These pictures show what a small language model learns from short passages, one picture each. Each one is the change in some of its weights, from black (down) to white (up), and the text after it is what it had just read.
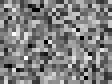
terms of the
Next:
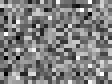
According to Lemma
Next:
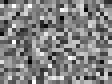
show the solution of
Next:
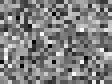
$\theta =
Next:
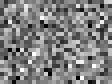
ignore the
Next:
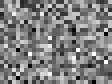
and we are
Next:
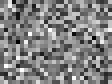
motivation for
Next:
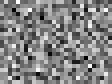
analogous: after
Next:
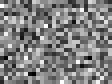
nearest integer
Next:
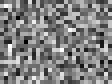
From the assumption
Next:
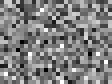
shown. The
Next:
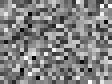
& \mathbf z
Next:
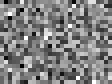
this paper we present
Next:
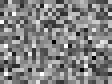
it is contained in
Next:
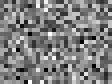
spaces. Before
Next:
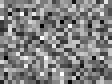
remark above, this
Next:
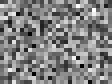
of two continuous random
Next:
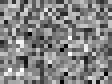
the tridiagonal
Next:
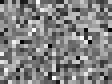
updates the
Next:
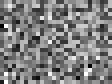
a binary
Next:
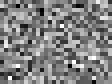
is fully closed
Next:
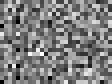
a square-free
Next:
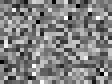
is enough to show
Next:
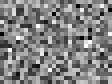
a completely
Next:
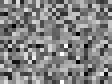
be on both
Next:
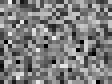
provided that there exists
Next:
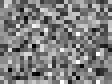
finally, from
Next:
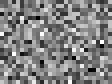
on the path graph
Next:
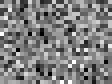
The matrix elements of
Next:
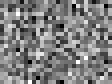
are equal;
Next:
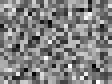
a linear map,
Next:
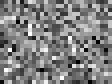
bundles with
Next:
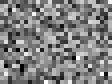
applying Galerkin
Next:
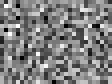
can easily check that
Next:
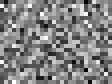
discuss the
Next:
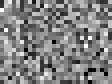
regime obtained
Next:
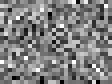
We start by setting
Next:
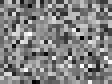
of the embedding of
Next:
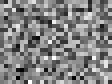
a similar algorithm.
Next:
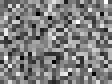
\der =
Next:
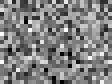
in Sect
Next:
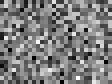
We denote the set
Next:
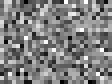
have $\Om =
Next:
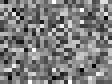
In Section 4,
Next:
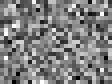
\frac 1 k
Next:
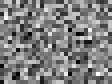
is a field.
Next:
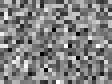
is continuous by the
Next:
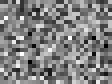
pairs of values
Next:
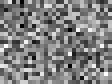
subspace in the tangent
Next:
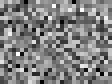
as above is called
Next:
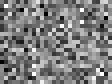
In order to show
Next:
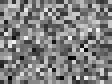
the set of character
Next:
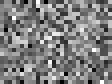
author was supported by
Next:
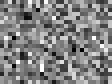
connection vanishes).
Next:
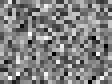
property can be used
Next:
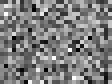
accuracy. \item
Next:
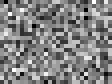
operator itself can
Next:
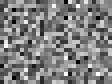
is also a
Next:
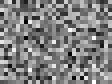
in the coefficients $\{
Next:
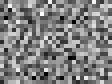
the proposition now follows
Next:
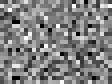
measured by:
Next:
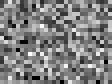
derived. $$\Delta
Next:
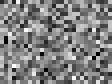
new functionalities:
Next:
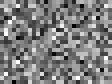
\subset E \]
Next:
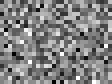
we can make the
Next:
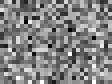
in the case when
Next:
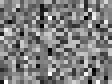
f^* T X
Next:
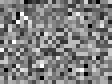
it does not have
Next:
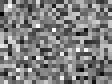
that for any random
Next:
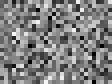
case of the
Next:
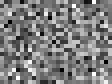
$Y$ est
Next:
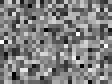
of a simulation
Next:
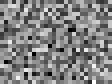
the case in
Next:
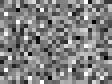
counterpart of
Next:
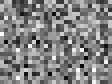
lattice points in
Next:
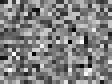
a special case,
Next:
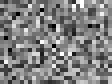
\mathfrak U_{
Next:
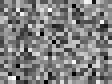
$k$ are
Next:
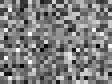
The following proposition
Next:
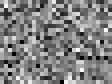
\cap \cdots
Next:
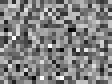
the abelian variety
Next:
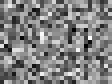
a brief
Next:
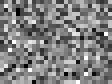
Later and using
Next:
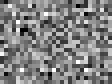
or any other
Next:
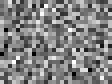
extends the definition
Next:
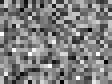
We leave the
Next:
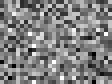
and therefore also
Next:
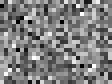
results for delay
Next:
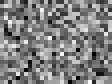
Hence, we will
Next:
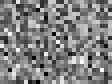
1} Let
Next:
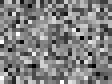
of quantified
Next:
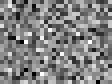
moved, for
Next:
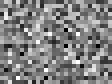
is true for any
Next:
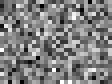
edges sharing
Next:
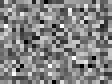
central technique for
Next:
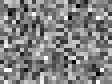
is generated,
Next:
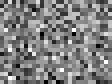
par $x$
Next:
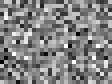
is the original general
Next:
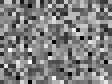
of $v$
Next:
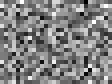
Texts in
